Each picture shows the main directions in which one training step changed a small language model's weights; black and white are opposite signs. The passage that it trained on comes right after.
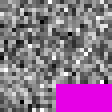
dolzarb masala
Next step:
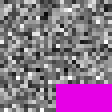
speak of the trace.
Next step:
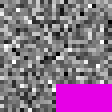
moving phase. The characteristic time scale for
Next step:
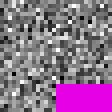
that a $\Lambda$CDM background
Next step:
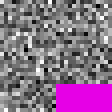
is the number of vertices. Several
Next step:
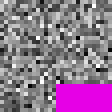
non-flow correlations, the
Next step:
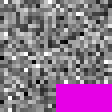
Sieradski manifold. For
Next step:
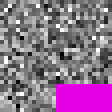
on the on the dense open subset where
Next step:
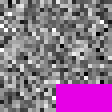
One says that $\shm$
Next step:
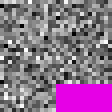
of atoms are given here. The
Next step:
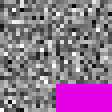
to demonstrate deterministic single ion
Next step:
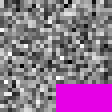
50 %. 3. Resultados
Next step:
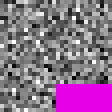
is that the dark hole is
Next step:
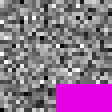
zonas (Zona A)
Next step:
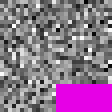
respectively. In this paper, we prove that
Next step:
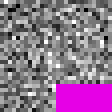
with a projective submodule is projective. In
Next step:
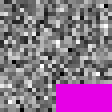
peripheral events (solid
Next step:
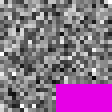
бир теримида
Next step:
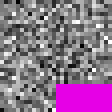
we write $Q_{\ge n}$ for
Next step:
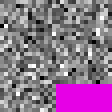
lines correspond to the same quantity including
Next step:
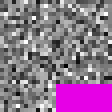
proses tambah data
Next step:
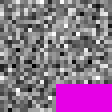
66, is not as well know;
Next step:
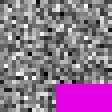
outro copo. Neste
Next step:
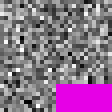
to improve understanding of data, but
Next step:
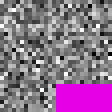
is then the following one: For any
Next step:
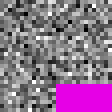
the same set of coefficients. Further,
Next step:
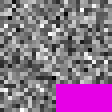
admissible module. A vertex
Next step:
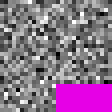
e que, se é que são
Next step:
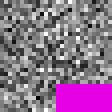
процесу; 2.
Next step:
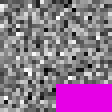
equation can be mapped to Eq.
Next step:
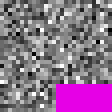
operator on $H$ and has a compact
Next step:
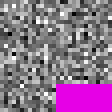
at $\lambda_{blaze}$, the
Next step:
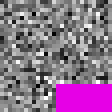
$\Omega_1$ and loss rate
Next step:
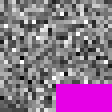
false negatives to
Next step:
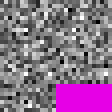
инвалидности. Врач
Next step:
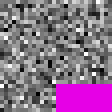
per scan. We compared the
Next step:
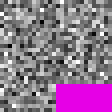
of symmetric matrices in characteristic two}
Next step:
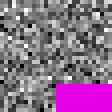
va B. Haydarov
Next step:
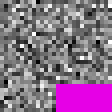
the total data) and test set included
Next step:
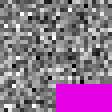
ehtiyojning keskin
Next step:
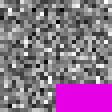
a natural extension of a conventional
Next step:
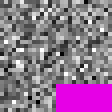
основі того,
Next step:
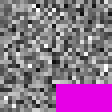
the neighbouring stars, so the
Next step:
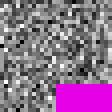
mass; data are plotted (and
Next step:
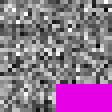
a good voltage regulation at
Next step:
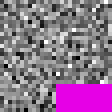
signifikan terhadap
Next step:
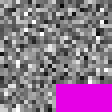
Before we begin, we define
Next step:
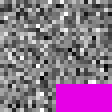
$v$ solves the problem:
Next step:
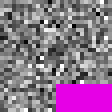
pipeline identified the
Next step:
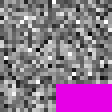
\over \Delta_1}+z
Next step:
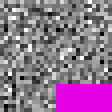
large anisotropy, the
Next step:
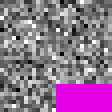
REFERENCES 1.
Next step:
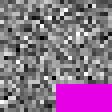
In this aspect, it should be
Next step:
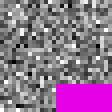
chiqarish jarayonida
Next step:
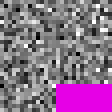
even a $\bk$-independent
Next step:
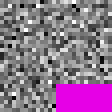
one has the following classical result (see
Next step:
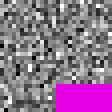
social sciences*, 2(1),
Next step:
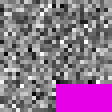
\end{equation} \noindent in
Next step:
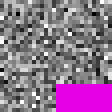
The malacological fauna of
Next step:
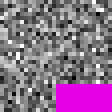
$l$ of the observer
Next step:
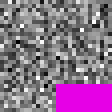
equations on $\R^2$ which
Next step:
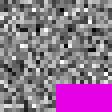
Considerações finais Com
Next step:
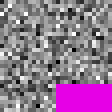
term on the right hand side of
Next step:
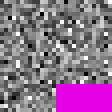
алкоголю чи
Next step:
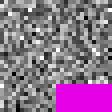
orientation-preserving diffeomorphism
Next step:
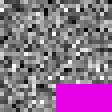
dasar penilaian adalah
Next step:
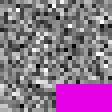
for each $n$ since the number of
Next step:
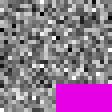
(a) - bottom
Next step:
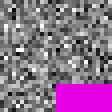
of the increasing densities and decreasing
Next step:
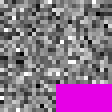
extra orbital degree of
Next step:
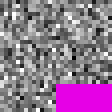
population-based survey in
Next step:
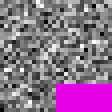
no excitation and there is one
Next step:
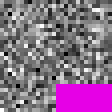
qilindi: 23-aprel
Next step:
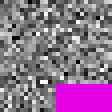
експертизи та
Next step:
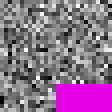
w) + \uS \bcdot
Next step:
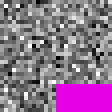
flows respond to queuing
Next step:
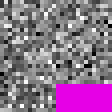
Дағал жун
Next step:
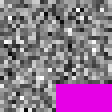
чи іншої
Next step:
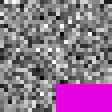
certain wake words such as
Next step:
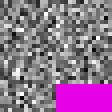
З розвитком
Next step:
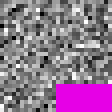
object increases we would expect the
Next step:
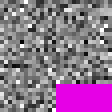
where the procedure selects
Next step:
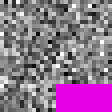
mechanical system, geometric invariant theory}
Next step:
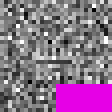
the set of lengths of all
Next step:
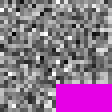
(red dot-dashed)
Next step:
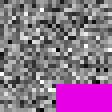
\cite{7}, in the coordinate
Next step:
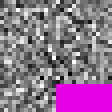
in such small clusters then one can
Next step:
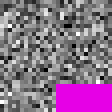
write the energy of $u$ as
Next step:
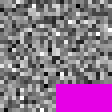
window. The framework is free of
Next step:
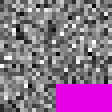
the original SYK effective action has the
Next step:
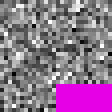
shows every $\mathbf{w}$ in
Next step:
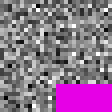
the regression parameters, but the
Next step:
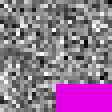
for different doping concentrations,
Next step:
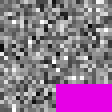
Tilting sheaves in representation
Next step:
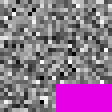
davrda imperiya
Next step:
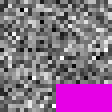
two $q$-harmonic series
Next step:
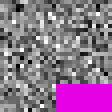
ini merupakan metode
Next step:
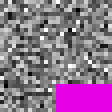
contained in the domain of the exponential
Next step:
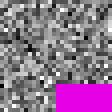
peak and periodic component. It
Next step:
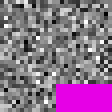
new folds, as is the case with
